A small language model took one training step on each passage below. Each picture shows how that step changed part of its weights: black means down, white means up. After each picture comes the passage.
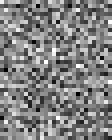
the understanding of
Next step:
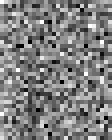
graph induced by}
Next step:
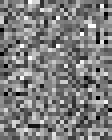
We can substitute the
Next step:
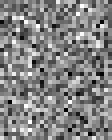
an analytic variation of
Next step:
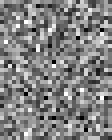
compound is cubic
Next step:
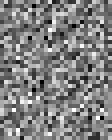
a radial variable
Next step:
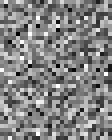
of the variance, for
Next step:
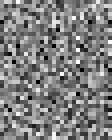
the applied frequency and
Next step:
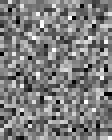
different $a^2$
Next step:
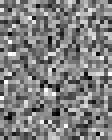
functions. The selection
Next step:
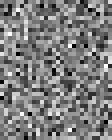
bundle $k$
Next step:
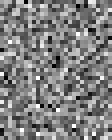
0.5 if the time
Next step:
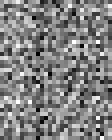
is also observed in the
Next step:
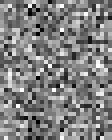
fitted by a Hill
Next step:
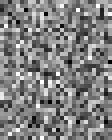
spectroscopy can
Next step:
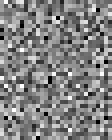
and contains highly
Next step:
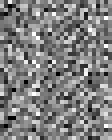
regidos pela
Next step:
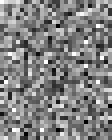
total. While for
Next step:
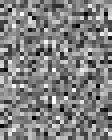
similar way as in
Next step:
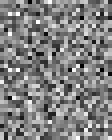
we swept the
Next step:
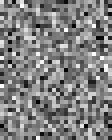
Pad\'e fits
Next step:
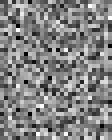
of relativity that the
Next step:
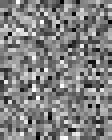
that this bound is obtained from
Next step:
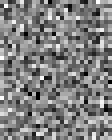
After transmission through the
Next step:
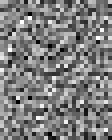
This could happen if
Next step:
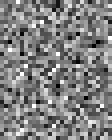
that on the last
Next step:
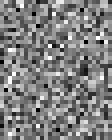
and (ii) direct
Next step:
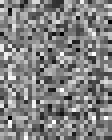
total number of particles is,
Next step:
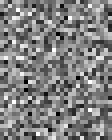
the continuum of the
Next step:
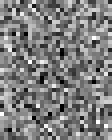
related to the lattice
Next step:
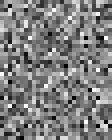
$\varrho$ is some
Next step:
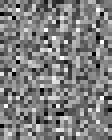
the IceCube
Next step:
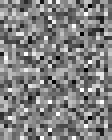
an electronic state due to
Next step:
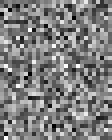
the monopole
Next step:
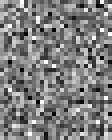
shares with unique
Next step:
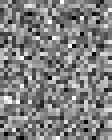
$B$ which was also
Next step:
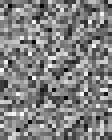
binding force
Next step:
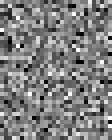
change \am\, of
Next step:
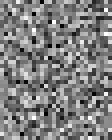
the velocity vector and
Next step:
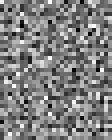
exists an optimal
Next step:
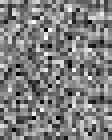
cosmological solution where
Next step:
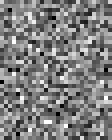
the plasmonic properties
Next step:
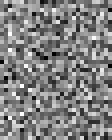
with each intent is
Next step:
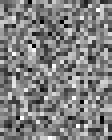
function which is robust
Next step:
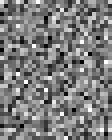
convolutional layers
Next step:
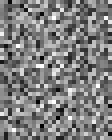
subsequent studies of
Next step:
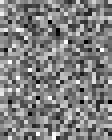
of the species during
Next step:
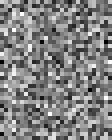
direct observation of the
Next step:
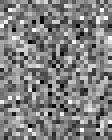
must be found.
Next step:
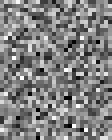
is interesting because one
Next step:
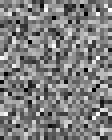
non-linear coupling parameter
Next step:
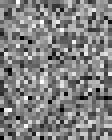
that such a relation
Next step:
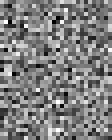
coefficient between XMA
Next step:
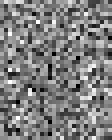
the intensity values.
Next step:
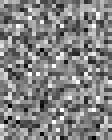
assumptions we are
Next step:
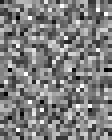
explained later when
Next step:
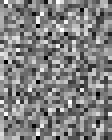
and its components along the
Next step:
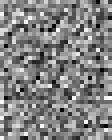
The explicit forms
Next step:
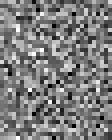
that, since he started
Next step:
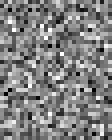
all angles are
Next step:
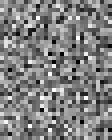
respectively, at another
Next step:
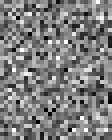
the correspondingly small ($<
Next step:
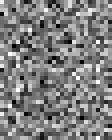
cases. | |
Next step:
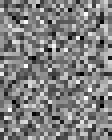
input conditioning text
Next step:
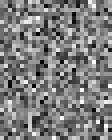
predictions can serve
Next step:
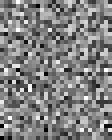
of impactors, with
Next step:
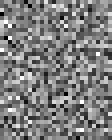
can tell. We
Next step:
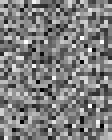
with respect to a
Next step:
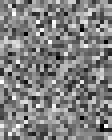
the number of distinct
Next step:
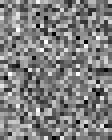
than that of IP over
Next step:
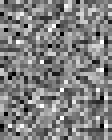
distribs}). One
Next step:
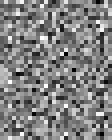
a probe which, when
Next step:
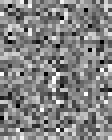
Waals forces are
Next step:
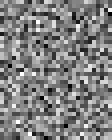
than the target value
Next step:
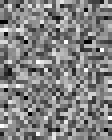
of the Witten
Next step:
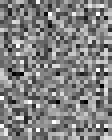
results, we get the
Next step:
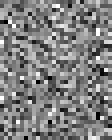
{author} {\bibfnamefont
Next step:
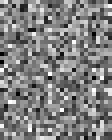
to all elements of
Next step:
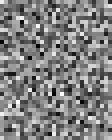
in the Galactic
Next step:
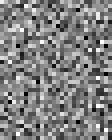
model for learning
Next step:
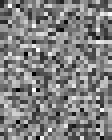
is often the limiting
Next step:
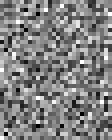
jets excited by
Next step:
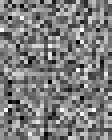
square root of
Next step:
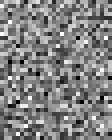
vertex would imply a
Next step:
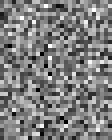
bound staleness).
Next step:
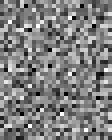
$r$ as defined by
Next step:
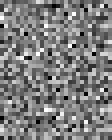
$r \lesssim
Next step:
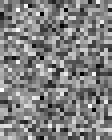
is calculated rather
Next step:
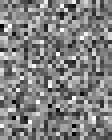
have too many states to
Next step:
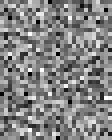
the reprocessor,
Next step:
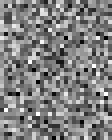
and transmitted over
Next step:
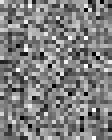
stores, consistent
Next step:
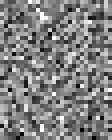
the core radius is
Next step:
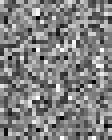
calculate the free energy
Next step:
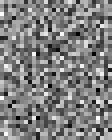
adoptable}, meaning
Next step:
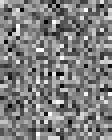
WR stars that
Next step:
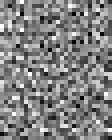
\end{equation} would
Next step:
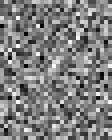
(trivial) case
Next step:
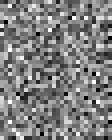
$d$-quark than
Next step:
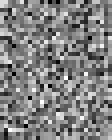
The main result of our analysis
